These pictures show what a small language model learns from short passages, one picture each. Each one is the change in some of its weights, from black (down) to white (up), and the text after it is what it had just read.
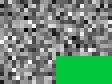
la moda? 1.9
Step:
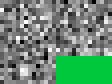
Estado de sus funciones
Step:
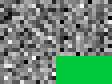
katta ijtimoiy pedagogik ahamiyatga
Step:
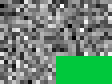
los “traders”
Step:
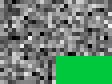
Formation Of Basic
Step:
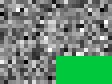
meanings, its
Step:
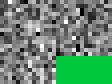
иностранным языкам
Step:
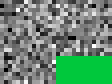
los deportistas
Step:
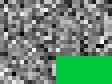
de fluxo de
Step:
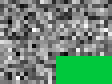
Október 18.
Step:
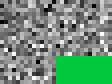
bu kiyimlarni
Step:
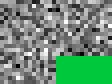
визначення себе в
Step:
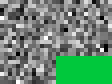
(b). Fonte:
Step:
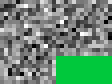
населення). Поява
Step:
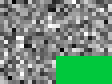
ces instruments mis en
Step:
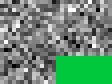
année des informations
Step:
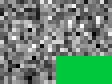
древней истории
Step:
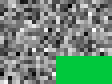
на південь –
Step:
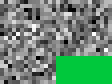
келиб бутун
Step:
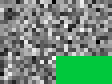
borishi tabiiydir.
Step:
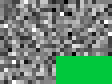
tiliga fransuz
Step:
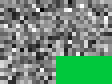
o'qitish uchun joriy
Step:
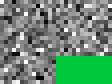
عند تقوية
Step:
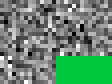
Budi Neugrah
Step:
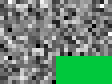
социальной реальности /
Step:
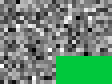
yaralanma terimi
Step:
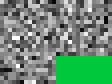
de estos diarios.
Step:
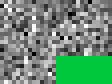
realizada a seleção
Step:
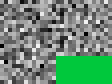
г. Киров
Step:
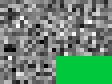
javob berish
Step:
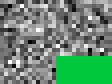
más bajos fueron
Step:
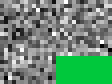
fikrlash, obrazli
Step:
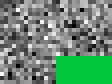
multidimensionales y
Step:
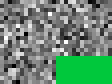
bizga nafaqat ishlab
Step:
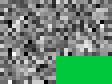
R R O S A 3
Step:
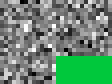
с миелоидными
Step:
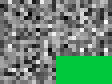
проблемы ССВО,
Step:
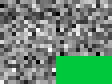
va qulay iqlim
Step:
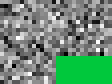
en Piedras.
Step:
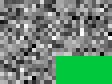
sistem. 8. Menu
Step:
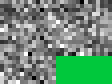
yaqin qarindoshlarini
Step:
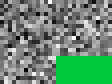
Участь батьків
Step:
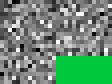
aus, wo an sich
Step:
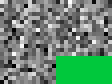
patients. The
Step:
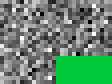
menjadi motivasi dan semangat
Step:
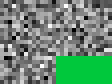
Eugene W.,
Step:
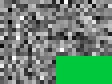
Maxsus tashkil etilgan
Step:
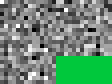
dan peran pemerintah yang
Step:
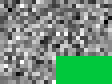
existants déjà ou
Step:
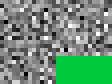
crueldade e todas
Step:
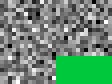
пористой структуре
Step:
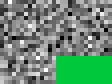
перлита, для
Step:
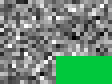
этган асарлари
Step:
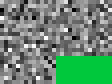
(далее —
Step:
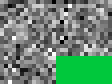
del desempeño de
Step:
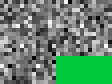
demandas de sua
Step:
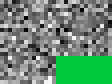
compra do prédio do
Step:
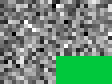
да се намали
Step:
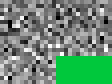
Rangel, M.
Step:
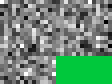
dan Hasil Belajar
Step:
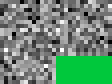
в сироватці
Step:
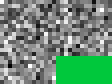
kichik doiraviy
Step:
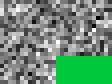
butunligi sen bilan,
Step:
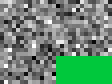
los agricultores del
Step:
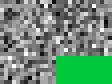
borliq, dunyo
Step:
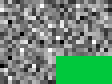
est partenaire de la
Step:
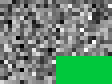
Iskandarni butun
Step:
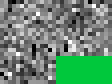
Tabela II apresenta uma
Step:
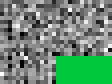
Kenneth W.
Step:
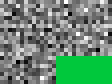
مرحله پیش و
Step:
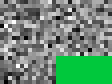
берилган ҳамда
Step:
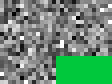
identificada Frecuencia %
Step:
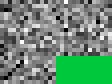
como punições físicas
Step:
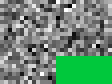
ritmo e à
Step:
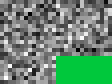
Ko'p fanli tadqiqot
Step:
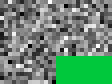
Список використаних
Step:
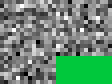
ega. Foydalanilgan
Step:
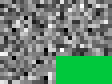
L. S. Mind
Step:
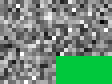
полученных в результате
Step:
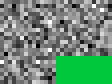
the population and their
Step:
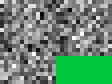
yangiliklar, tarkibiy
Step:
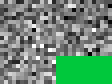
техники, в частности
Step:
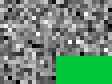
holatlarda tarjima
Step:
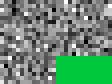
له درجة
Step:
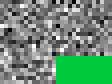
quantitative methodology was
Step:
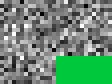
terdapat pada gambar dalam
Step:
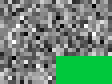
abrangendo um
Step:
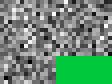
instanța de
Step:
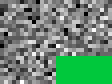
в различных ситуациях,
